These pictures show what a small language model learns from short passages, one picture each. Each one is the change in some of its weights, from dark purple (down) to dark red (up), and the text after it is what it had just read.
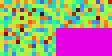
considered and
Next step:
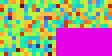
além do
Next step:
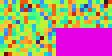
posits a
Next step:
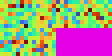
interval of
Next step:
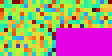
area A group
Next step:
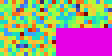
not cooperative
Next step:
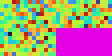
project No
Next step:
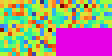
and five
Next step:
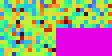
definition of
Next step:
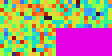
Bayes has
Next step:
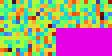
with Leica
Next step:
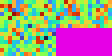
in accordance
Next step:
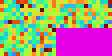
T -tests
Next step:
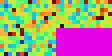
School of
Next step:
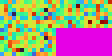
Table 1.
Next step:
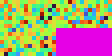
case the yield
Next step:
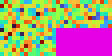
an adaptive
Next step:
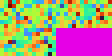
As a result,
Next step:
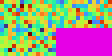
coolant from
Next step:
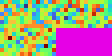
to find specific
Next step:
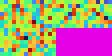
power would
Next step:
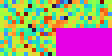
mundo de
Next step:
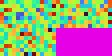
ve Ozan
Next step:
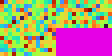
cuenta el
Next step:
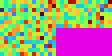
were asked
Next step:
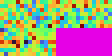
do not allow
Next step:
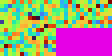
chapter The
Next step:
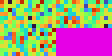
volumes for
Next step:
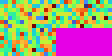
ce qui
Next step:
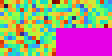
this that is
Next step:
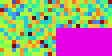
the cached
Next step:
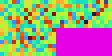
om de
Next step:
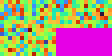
in grassland
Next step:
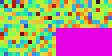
a rating of
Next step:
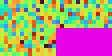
play a
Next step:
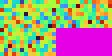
Ganga /
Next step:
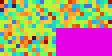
more or less
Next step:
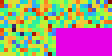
means that
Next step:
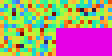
bu xatni
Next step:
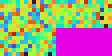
field of
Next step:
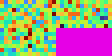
baseline model
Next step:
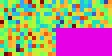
de coleta de
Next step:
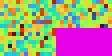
the context of
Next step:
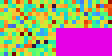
va go'sht
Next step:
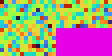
that the map
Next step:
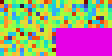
think that
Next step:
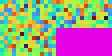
to students studying
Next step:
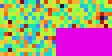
The sound
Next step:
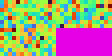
- Operational
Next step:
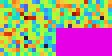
and }
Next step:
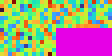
to spark
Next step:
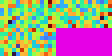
„We have
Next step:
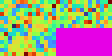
structures to
